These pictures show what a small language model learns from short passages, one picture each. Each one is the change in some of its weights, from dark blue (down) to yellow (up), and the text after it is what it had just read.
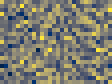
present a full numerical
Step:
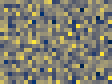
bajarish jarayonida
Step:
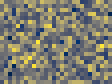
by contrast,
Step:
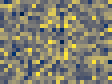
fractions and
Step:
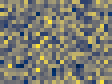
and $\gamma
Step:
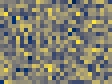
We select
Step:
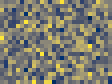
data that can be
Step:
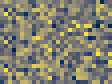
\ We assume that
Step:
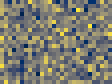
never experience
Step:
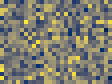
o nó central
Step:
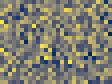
până la
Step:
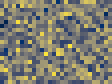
I}$ (which
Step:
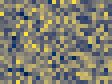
on a standard
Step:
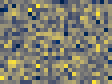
que desarrolla
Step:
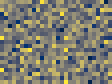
complex collective behavior
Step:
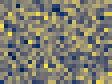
termos do
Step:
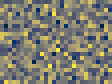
of Bayes
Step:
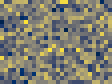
$q$ produced
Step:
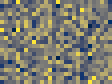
talablarning samarali amalga
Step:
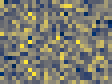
emitters on
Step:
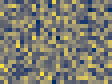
such a circle
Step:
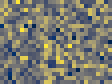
where the matrix
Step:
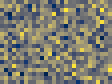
follows the same
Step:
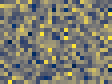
within the error.
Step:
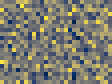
used in the literature
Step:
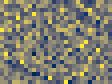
tadqiqot usullarining inson
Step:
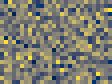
crossing within the
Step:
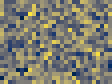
the usual procedure
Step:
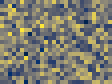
the Facebook
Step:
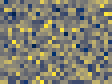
structure to obtain the
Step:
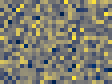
case of open
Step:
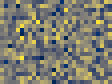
representava para
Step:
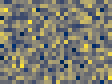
os autores
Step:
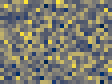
That the shape
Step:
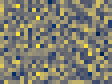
Sarup and
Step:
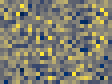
systems were selected for
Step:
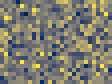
sources are also
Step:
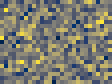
theorem has been
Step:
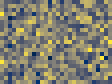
a binary sequence of
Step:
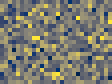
% Do not
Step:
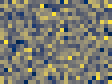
reveal the essence
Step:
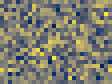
function is a
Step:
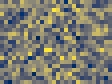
result for a scalar
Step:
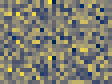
olib keluvchi
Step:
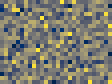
climate in
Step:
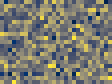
of the oven
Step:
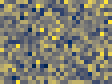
transmission intensity (in
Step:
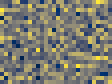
tipos de
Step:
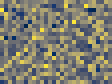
is twice that
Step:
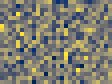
tarbiyalash muhim
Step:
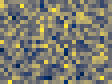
application. The
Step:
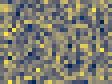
liés à une
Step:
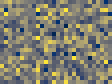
{\Gamma (\lambda
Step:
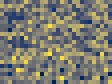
the local models from
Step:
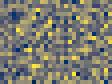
to provide sufficient accuracy
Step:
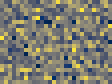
seen in fig.
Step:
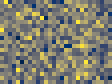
hamda chuqur
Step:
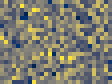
should also notice
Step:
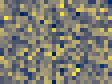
that we are not
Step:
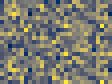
the FS
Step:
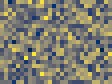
this section, we
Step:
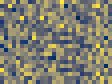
BSM can be
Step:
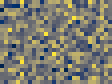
muammolarga nisbatan
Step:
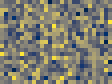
Mira variables,
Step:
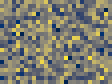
state increases (for
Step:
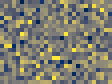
are demanded
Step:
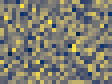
and are certainly
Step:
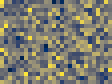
ve Biliş
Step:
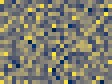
الماء) Bu
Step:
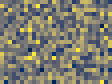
and galaxy structure:
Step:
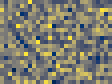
exploding, can
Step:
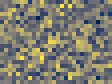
function renormalization
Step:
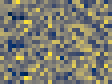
the best characteristics for
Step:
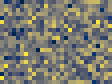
em busca de
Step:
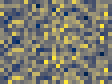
A. the
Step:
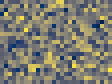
the give and take
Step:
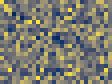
negative sign), as
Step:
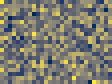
alerta a
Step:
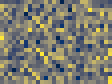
data, and are
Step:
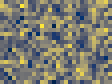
size of the
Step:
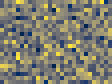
cm$, which is
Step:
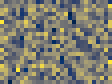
y el sistema se
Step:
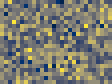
constant effective shear
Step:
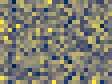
joylashgan port
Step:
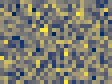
intensity: if
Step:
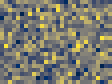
desired dual.
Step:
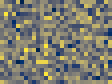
which non-zero
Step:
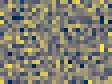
con poca
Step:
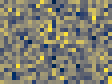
edge states protected
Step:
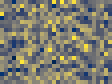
for a set of
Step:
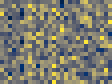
a um grupo
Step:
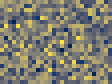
two parameters directly
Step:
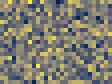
smoothing effects
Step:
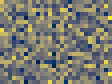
we update the
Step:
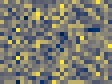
поне с
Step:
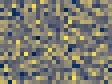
ingliz va
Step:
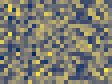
zero angular momentum and
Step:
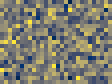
black hole apparent
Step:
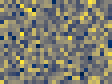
yoshdan 14
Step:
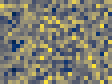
of LLM to
